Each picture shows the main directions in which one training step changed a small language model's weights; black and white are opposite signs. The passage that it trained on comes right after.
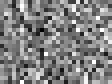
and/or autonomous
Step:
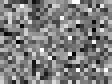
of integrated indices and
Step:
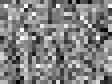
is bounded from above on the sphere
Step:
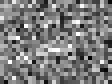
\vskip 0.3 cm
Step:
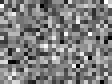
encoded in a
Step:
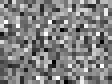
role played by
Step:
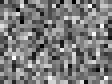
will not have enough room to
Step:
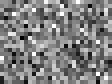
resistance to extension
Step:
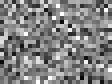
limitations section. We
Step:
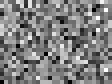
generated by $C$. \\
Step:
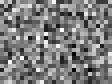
$\spec R_i$ such
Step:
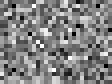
game purchases,
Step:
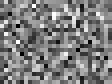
The key metrics and information
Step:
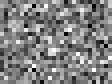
need for surgery to increase
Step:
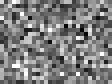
. \end{equation}
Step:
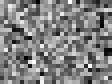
can contribute significantly to
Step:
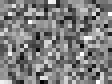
and you're, its and
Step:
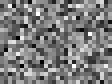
its high lauric acid
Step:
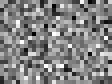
observed throughout the
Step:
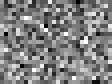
tracking performance which is
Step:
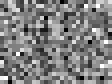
of six screened
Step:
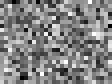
$4-$ball of
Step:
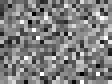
\subset V(G)$, we
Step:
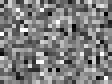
that for all $z \in
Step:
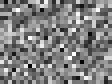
was significant. Motor
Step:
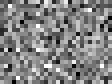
polynomials in these operators.
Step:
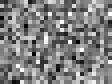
x at steady state.
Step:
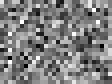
of the PMCs show
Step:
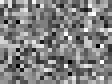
is an image compression standard
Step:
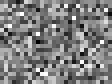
J., & Newport,
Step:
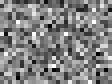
and accordingly the overall system
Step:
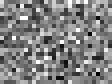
emphasis on global
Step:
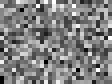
result indicates that subcritical
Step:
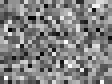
different task-based
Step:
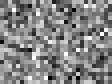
of the study 5. Data
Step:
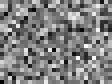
scanning electron
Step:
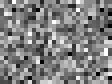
showed a rather clear
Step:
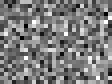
\text{Number of
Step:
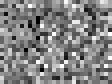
by the regular DFT.
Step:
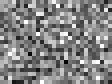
Sedov Blast &
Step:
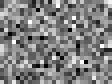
arguments as in the proof
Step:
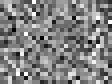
Markov processes and
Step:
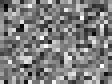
\cU, $ with
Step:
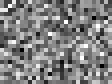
\item $\sigma$ induces the
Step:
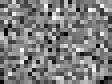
the $3$-coboundary
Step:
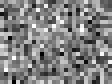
convex set whose
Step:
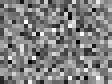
nonsingular and diffeomorphic
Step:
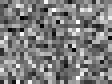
6: Four different nodal
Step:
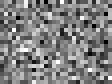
realistic scales. This paper
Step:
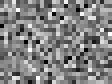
Fpl 92 wreck,
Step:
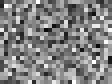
some facts on positive definite functions
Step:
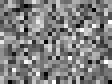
valuable and relevant
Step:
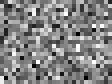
this problem. The main goal of
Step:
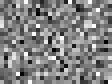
variable is defined as the
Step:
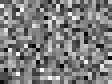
with the Yoneda
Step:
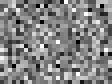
of glauconite – up
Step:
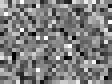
appropriate in complex
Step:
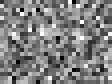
is represented, modulo a
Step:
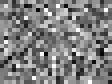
users NASA became
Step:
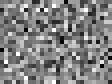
for the local community.
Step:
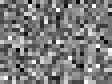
empowered one is.
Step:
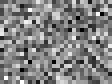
region. To do so, we
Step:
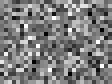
points in SisFall dataset
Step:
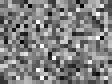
in the following Table 1.
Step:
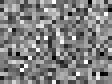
using the solar wind as a
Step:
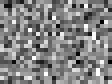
[4,5]. According
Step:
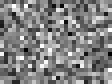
the lower bound in Lemma
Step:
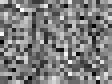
of hospital stay are
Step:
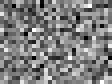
briefly here. The
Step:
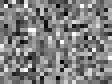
This definition of $\alpha$ implies that
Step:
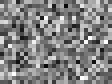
is also highlighted in
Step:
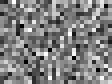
European Innovation
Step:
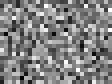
skills, specifically
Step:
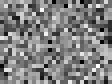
the Main Theorem 1.1.}
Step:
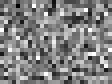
values of $t$ solutions of
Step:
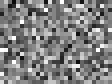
of estimating an unknown
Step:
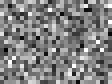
applications, providing
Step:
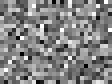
On hydrolysis
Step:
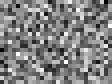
Note that, again, we
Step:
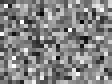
]ds$ is independent of
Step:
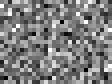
established that there was
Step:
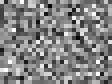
MET facilities for
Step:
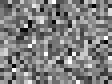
F(\theta) \quad
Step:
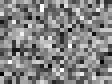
= \left| \det
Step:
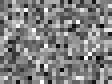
Ahead of the strategic
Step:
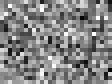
of \[ \left|
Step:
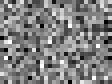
the trial-and-error
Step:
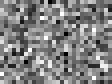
– worker, studentë
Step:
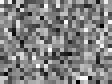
loss of their double
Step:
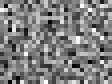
the increase of temperature at the
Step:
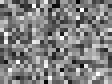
m² due to the
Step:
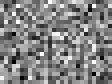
[8] cite the
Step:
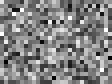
restriction of the above summation
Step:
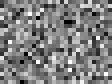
of the associating extreme value
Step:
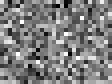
Protocol in accordance with
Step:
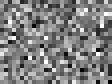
and a histogram of the
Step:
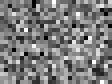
imply that $Y$ is
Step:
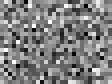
to help organisations develop
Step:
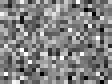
- Repositories
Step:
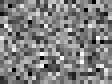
}, \qquad D =
